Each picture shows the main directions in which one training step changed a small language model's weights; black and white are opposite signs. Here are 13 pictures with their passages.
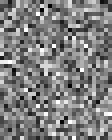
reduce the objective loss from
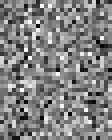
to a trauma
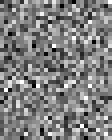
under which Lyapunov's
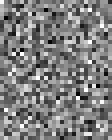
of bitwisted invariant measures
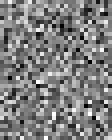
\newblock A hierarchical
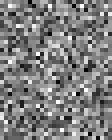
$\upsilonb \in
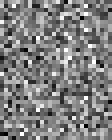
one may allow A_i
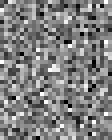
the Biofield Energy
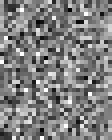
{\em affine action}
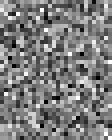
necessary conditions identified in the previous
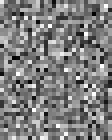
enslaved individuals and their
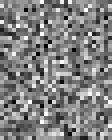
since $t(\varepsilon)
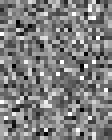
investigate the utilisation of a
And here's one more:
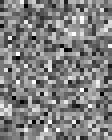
premises. This feature
